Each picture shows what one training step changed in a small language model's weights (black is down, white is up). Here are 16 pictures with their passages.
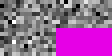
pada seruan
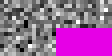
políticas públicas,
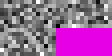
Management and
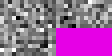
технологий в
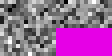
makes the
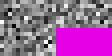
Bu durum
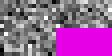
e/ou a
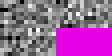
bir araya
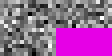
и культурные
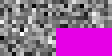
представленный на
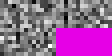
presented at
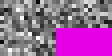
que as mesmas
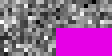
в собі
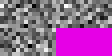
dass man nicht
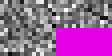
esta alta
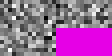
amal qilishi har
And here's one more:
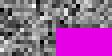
na correção
